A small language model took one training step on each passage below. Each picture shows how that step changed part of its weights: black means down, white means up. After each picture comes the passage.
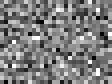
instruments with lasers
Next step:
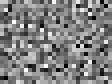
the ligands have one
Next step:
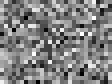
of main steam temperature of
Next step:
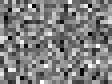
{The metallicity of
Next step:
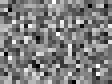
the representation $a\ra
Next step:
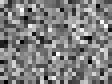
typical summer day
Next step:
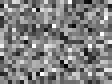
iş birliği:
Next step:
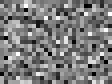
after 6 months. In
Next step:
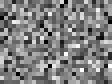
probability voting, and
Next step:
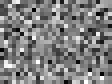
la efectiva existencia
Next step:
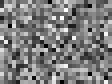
Lomonosov State
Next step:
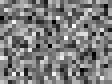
increased its imports from
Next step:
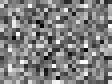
is different from zero (note that
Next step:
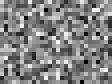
в адекватных
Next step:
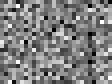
{\bibfnamefont {V.}~\bibnamefont
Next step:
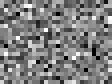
from $\approx 40$ to
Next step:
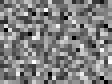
have used PCA for
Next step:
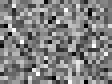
shatkriyas like
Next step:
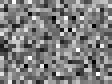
plan éducatif, les
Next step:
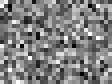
their finiteness is only
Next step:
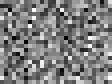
establishing a new firm some
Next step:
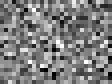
améliore la qualité
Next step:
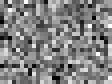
Method. As a result,
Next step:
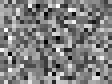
mechanism is suppressing
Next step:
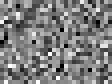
une entité de production et
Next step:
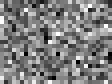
an airflow characteristic
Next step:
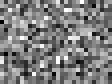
La relation entre la performance sociale
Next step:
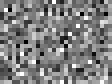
this feature to the fact that
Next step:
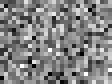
впливають на
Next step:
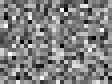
such that $\delta\ll
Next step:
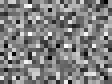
Zahlungen der
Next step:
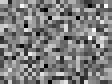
no tenga la clave
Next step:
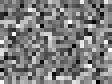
longer a single open line due
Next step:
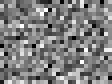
1 ml and Diluted
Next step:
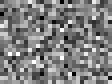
damaged area of the
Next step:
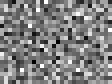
logarithmically spaced
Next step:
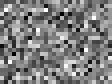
və aradan
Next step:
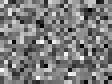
was achieved [52]. This
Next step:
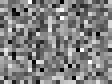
other Seyfert 1 galaxies
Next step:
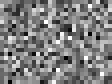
aplicação das Políticas
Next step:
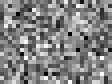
The weak interaction has been described
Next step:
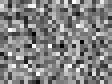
with the law enforcement
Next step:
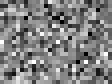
metodlarini tanlash
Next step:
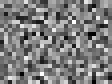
reason as for Fig.
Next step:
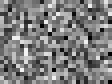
the recent observations. For example,
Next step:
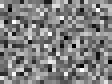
and the convergence properties
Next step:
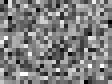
murojaat qilar
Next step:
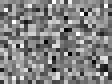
this paper, the parallel
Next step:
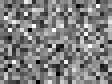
context of superfield approach to
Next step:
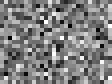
formula Yield (%)
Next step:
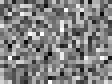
determined during the experimental testing of
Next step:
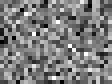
Weight by Clinical
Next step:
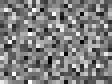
obtained by fusing information from
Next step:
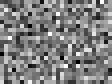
Lower Laguna
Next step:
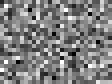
opazna pri sevu
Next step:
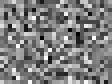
can be understood by
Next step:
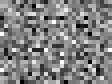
secara berlebihan.
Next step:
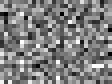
face and content validated by
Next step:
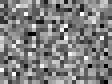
test coverage that is in the
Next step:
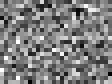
standart yozuvlarni
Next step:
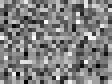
compressive strength of the
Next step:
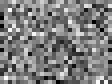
is to establish greedy
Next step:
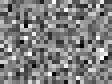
the same conventions regarding
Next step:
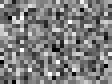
many regressors; on the
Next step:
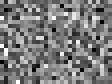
\caption{Number of species
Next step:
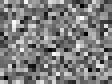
we have elucidated the
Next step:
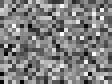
glossariylar va
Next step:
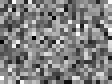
the two-body problem in
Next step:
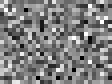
both methods is tunable.
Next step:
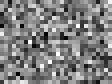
the “Values-based
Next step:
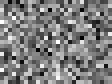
system in an environment that is
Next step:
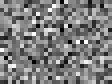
y el sexo. La
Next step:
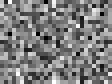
or via the web-based
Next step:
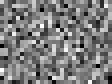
j) Creating efficient
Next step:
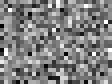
Coverage 2.5.
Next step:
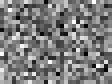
Alterations in land use
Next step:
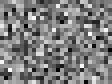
can be assigned.
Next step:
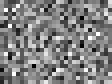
of spaces of two-dimensional
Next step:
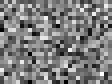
joizki, oliy
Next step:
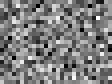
as a data source. Table
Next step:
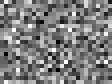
events are selected for
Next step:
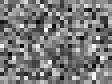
types of stylistic devices
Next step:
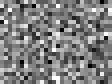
and Poetics in
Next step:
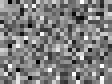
sense of urgency
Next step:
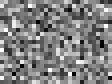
is the completeness of the
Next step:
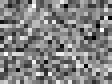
terms allowed by symmetry are
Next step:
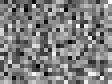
the form $\hat H =
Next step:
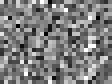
tenham sido
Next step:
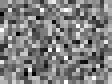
Advanced Legal
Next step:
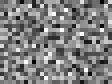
Bul arqalı
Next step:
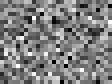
стану Критерій
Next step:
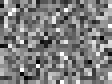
(she published all
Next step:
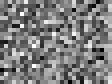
precocenes as a
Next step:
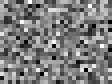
nela que professores e
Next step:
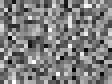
that they can achieve that
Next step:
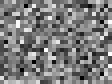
cloud service provider
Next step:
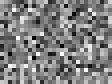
The sliding $s$
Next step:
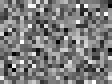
load carrying capacity
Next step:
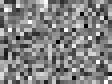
solicitó su participación
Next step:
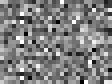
been shown through extensive study
